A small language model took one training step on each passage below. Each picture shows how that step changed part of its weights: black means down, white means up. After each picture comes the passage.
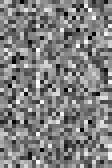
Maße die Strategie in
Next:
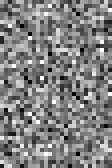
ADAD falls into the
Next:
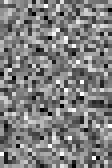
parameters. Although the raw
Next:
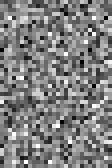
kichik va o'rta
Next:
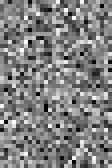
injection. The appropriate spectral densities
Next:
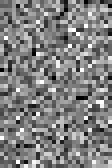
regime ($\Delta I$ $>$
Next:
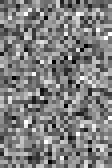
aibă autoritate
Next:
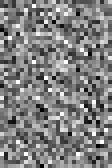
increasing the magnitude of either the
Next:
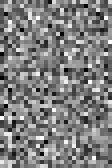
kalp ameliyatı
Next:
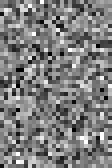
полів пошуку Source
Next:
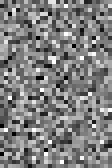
sparse activity. Connections between
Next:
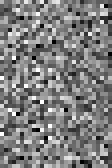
\bea \left\langle
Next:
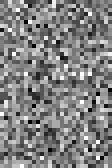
dex. This particular map and the
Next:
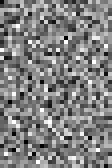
the previous MHD case, we
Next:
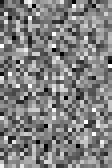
для вас. Вона діє
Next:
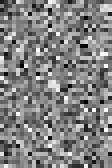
two bits of communication between the
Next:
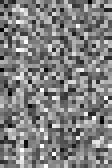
tasvirning oʻziga
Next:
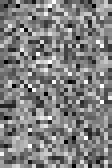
funded by the Korea
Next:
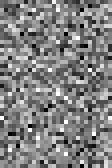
to the highest achievable
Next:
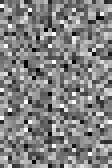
M.E. Stern tomonidan
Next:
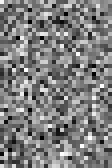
influenciadas pela cultura
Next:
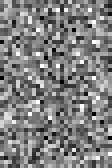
other hand general population obtains data from
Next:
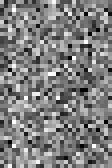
saqlash va tabiiy
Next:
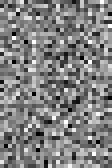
of redshifts. The very hard average
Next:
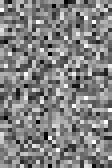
contours. The FoV
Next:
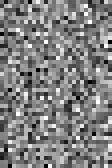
slightly higher altitudes of
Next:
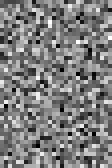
tuzilishi bilan bir
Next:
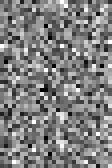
para conjugar todas las
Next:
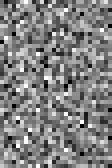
рассмотрена нами
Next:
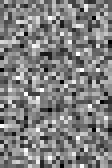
tasvirlarini yaratishga
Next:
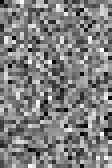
the probability of \emph{type II
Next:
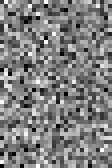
de distribution des marchandises avec
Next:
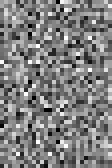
luminosity has a negligible impact on
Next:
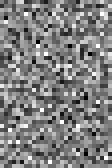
width of a linear resonance curve of the
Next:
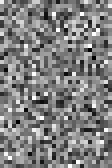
fejezte ki.
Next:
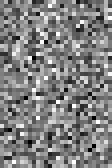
actor may appear in several
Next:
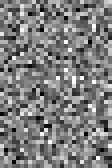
anderen Variablen hinzu
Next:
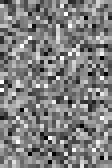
A more rigorous argument for
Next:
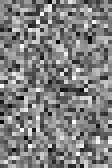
mays*, L.) com
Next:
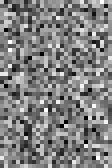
qualitativa, descritiva, com
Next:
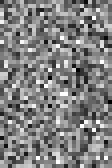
the zero-age main sequence. A
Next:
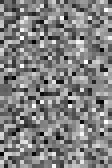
// *Современные
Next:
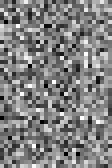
экономии и налогового
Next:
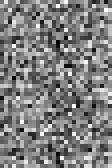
la variable de indicaciones para
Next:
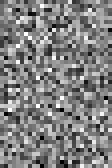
sources as an input, such as
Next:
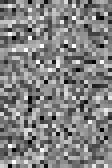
recipes only and can be
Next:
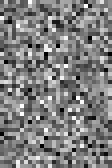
ще називали
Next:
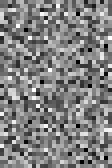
the functions $N, A,
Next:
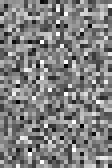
student assistance outside staff
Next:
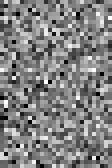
expressions for analyzing the behavior of the
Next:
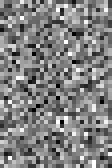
maigres ressources
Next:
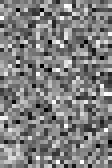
processo [1]. Este estudo
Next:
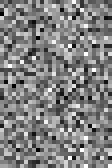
The Effect Of Regional
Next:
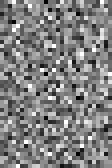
functions yield different learning behaviours.
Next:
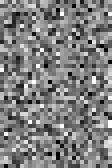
Während sie im Jahr
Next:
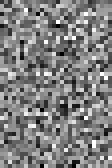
charge states, such as +1
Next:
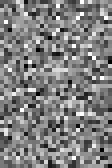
of communications is not discussed.
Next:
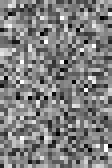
flores e despontam
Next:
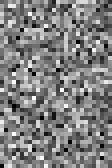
de dynamisme des PE
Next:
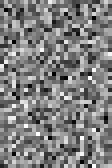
incompetencia (en
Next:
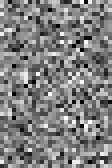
Students 67 D. T.
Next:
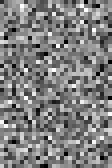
which does not have a straightforward
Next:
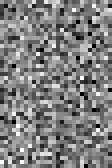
характеру, специфіку в
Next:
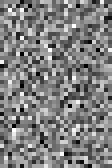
en el sitio arqueológico
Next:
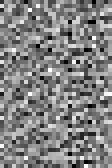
T. L. Saaty,
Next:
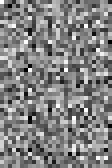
STMG with in plane magnetization is
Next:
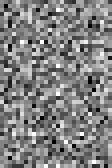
trading volume flow in financial
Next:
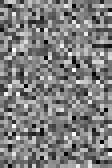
**Constituição da República
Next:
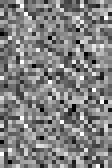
of each of the variables, the two
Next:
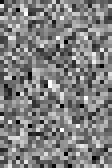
incorporados? “Mais
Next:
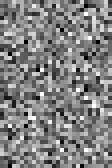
nucleons and strange hadrons
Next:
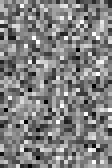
HDRG decoders above.
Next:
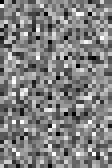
*Human Factors in
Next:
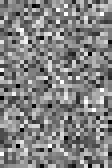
from the C++ description using
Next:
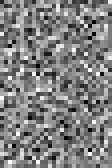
the standard error in the mean in the
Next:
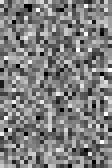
grupo de 15 voluntários
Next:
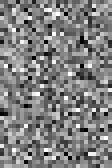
bunday farqlarning
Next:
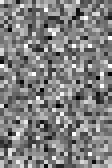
drops. Each small stress drop
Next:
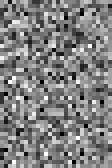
банковской деятельности
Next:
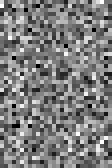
nekoj mjeri –
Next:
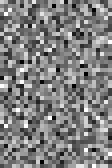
mengetahui cara
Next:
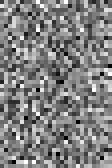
la historia diferenciada de cada
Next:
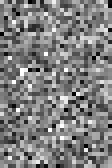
shadowing (as illustrated
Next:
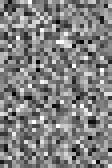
у будь-якій
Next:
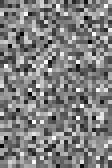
the most relevant results in the wider
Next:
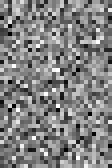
how $\zeta$ and tensor fluctuations might
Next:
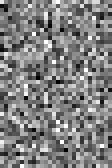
приписів податкового
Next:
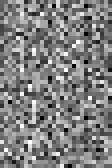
and isotropic emission were
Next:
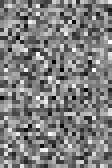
las diversas etapas
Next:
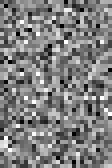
нарушения in the regulation
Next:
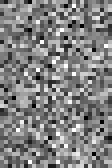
function, is left for future work.
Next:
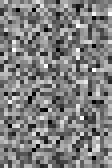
918 estudiantes y profesores
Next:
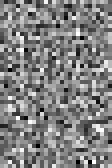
emas, balki bir
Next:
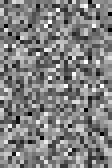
los hechos, la
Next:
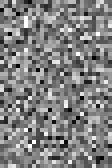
persona sana. (D)
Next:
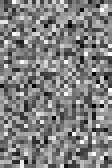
We wish to thank
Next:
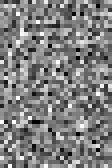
percorrer as vastas
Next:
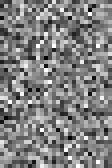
comparative summarisation as a classification
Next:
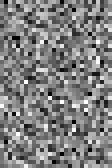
prioritaria a considerar para ser
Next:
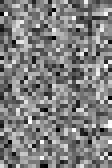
eng yuqori darajasi:
